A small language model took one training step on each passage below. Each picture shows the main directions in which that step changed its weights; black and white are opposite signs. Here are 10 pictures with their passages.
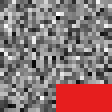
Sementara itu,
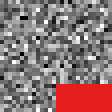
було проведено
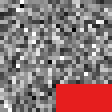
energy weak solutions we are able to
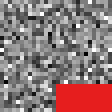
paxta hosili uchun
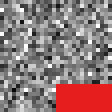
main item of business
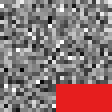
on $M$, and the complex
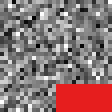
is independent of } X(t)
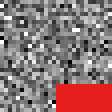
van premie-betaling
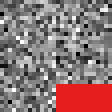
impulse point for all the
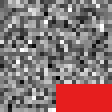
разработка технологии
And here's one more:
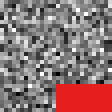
consequences of the upper bounds of
